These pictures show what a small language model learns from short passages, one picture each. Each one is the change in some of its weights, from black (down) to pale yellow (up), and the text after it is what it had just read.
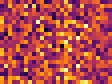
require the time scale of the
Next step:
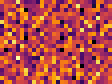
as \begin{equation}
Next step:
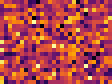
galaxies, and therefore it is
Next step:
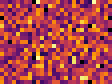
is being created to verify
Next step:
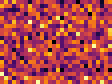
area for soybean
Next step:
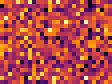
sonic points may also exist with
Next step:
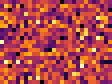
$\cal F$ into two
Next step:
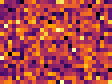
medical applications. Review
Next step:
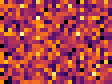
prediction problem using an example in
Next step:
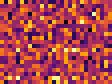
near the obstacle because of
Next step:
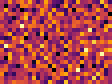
in a very narrow band along
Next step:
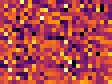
g$ in the category of
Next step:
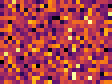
reduced computational burden, and
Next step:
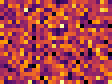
significance was determined at $P
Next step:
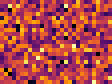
and use it to characterize the
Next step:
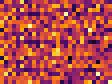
of the total for each of the
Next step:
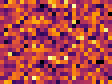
homogenizing marketing
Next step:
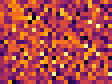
a light-scatter
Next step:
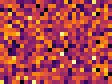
a sequence of smooth path satisfying
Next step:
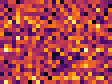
applied to speech data. They
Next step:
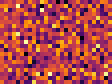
G is a proper edge coloring
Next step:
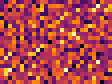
as the complement of a
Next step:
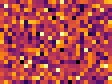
\calk$ for all
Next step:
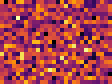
(1) Normal state,
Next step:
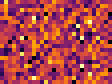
increased violence,
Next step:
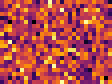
of the bosonic case
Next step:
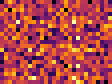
parallel, and moreover to
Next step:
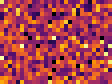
initial analysis, from a signal
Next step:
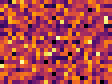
that PM-SR
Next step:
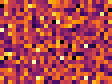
citation on the topic
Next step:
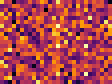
restrictions on the availability of
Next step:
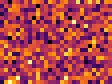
the dizziness and
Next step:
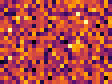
activated due to the lower
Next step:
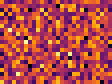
following two conditions are satisfied:
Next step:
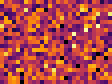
hypotheses were tested
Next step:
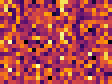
source localisation circle, obtained by
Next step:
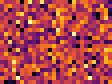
only positive elements, it follows that
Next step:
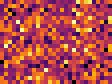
operating conditions of the alloys
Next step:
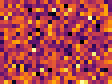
from the figure, when
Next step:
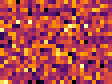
to know the topics of training
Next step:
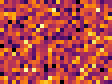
family goes. The paper
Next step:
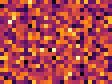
}\] commutes. \item
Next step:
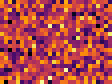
of the Respondents
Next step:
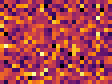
behave in a practically
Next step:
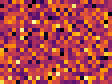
element, as in the standard
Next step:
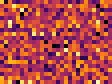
the Akaike Information
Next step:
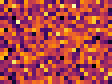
scientific community pointing
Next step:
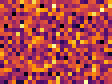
action is Noetherian
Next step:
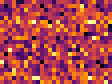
parents. Ethics
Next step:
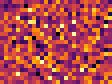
constant) densities. As
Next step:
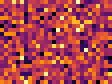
logarithmic) and the
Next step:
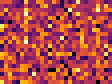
clearly dependent on the spatial
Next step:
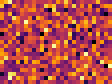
the algebraic translation of the
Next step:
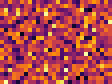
null hypothesis was
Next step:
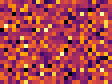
ensuring minimal levels of
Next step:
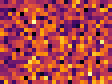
system. It can be seen that
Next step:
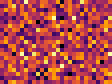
fractional order systems}
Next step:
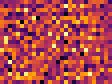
Both release and
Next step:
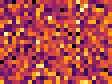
This is the value $\tau$
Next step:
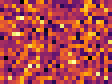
prevention. The purpose
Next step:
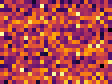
of individuals or a larger population
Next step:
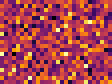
came, with all their
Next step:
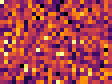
top $K$. The accuracy increases
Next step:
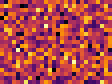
filamentary structure in
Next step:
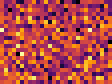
on physical and numerical parameters. In
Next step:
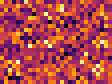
viewpoint yield asymptotic
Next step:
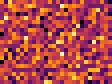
parameter $p$ and some particular
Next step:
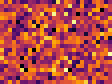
models of how trees
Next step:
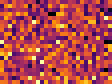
an exception, for the
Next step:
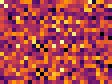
Neumann regular rings}
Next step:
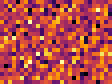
to verify that $\Theta$
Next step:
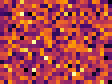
graduate, Department of
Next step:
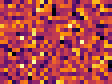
Judge correctly
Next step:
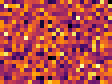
time $\tau_s$ appear
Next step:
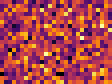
argue that there should be symmetry
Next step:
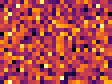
now for $\kappa \in
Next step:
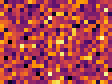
values for $n \geq
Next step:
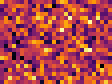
addition to medication, she
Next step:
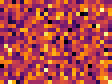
reionisation finishes around
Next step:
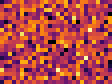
indeed observed in our numerical experiments
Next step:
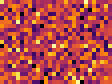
charges and gives a theory
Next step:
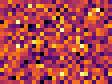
are connected and able to
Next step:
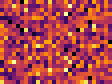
example case interpretation of the
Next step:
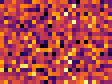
small number of large DNA
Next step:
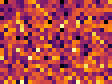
coupling strength. In the weak coupling
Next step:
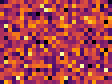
spiked at three concentration
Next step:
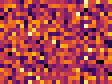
scale only axis,
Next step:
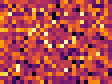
that there exists a unique solution
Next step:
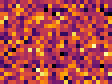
an employee in doing a
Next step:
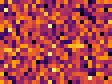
contaminated by particles other than
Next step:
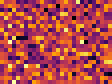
a disk, the orientation of
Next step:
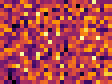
$\Upsilon_7$ is
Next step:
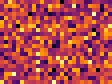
the desired statement, provided
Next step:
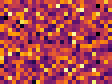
the impact of derogatory
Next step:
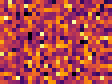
Slopes of 0 for
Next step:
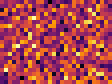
bearing far-ranging
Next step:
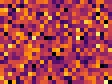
as in the unprotected
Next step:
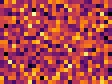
know that Ollie was
